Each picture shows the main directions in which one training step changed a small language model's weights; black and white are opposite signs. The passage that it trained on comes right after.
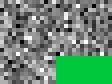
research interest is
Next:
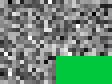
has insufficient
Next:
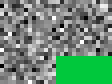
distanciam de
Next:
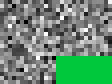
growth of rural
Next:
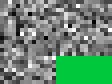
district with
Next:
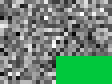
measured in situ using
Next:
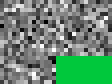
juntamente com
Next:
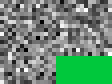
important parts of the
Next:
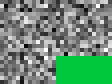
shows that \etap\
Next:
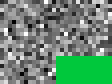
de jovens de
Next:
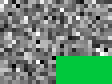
finished with a
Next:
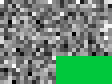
}(T)$ in the
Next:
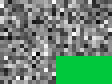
применения //
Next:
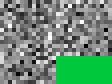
structure of $\delta$
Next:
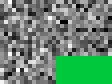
shock and the cold
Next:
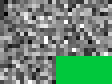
diverse subject
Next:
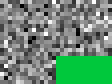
que lo haya
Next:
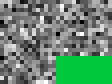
EJOs are
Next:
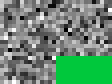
de gestion et
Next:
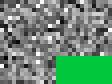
lead firms to
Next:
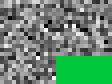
and Zhang,
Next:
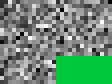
We observe that
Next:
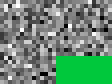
з високими
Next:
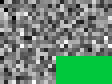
Foreign Banks
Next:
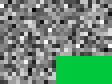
texts. You
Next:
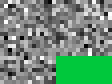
enough, they could
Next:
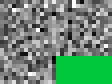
purpose as the
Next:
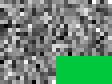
edilen paralara
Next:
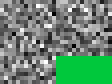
a so-called
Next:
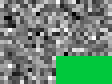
case of another
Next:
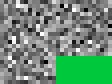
as a function of the energy
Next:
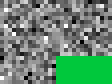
of the galaxy
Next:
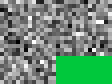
a preguntar:
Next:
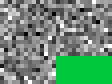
four degrees
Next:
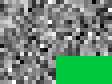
de éxito o
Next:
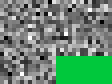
system has been implemented.
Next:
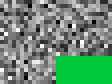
supervising the
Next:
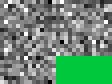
en las relaciones entre
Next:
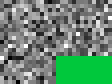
slow, erasing
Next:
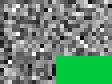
develop structured DP
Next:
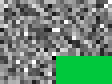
functions to prove this
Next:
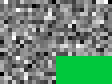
to the high dynamics
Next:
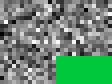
the concurrent
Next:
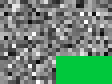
– лицо,
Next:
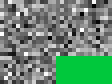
thermal density
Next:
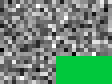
probleem van de
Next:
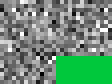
used to exploit this
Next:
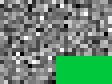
and G_i is the
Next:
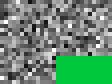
eti oq,
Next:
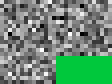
signal processing,
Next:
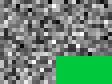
of material you need to
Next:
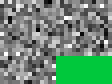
A. Richman,
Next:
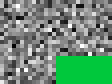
choosing the
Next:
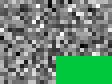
science. Paper
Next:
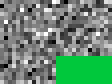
- \nabla
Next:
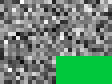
have a system that can
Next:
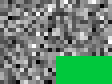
Cu K-alpha
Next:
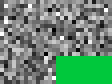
Moreover, by
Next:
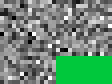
changing mobility
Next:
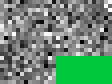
importância de
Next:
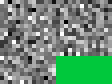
scalar and tensor
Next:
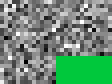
economy of the
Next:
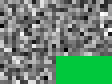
be substantially
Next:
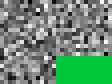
población de
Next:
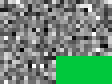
is done by setting
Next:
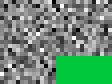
Peer to peer
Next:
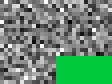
find expressions for
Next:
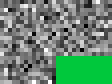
by the method of linear
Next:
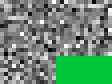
day. Data for
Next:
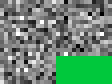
aspects of the
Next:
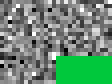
a medium effect
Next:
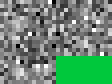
M2M communications
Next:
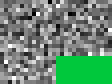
Boncz, and
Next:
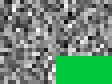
Cornell University
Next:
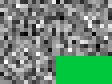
HO 7 as a function
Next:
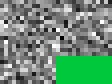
data reveal that it
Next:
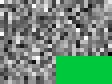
To do this we have
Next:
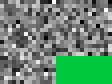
to be modified
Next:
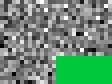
using Bloch equations
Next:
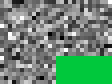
physics schemes
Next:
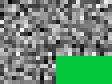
the right hand
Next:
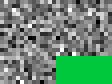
methylation level is
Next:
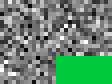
and add layers of
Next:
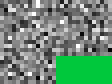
availability (3
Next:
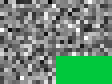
saja yang
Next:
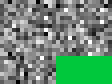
of architectural
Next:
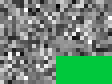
and other violations of
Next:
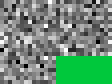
attains the second
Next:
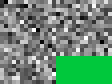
la invención y
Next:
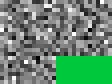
In this research, we
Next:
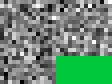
institution leaders and
